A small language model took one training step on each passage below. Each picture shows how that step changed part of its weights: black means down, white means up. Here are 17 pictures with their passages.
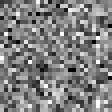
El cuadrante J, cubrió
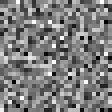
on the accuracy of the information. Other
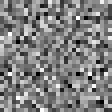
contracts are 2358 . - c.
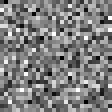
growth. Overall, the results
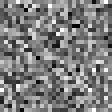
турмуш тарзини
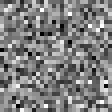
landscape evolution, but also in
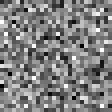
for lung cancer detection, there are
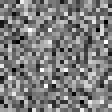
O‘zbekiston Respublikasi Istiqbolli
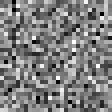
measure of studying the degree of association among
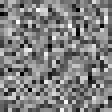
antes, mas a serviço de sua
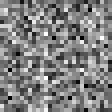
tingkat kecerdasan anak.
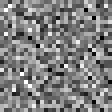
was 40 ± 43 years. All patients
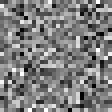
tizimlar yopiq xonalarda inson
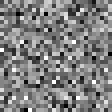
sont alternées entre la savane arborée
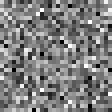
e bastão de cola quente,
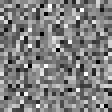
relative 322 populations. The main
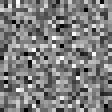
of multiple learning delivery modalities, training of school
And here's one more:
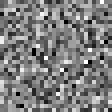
(Report on the functional and nutritional
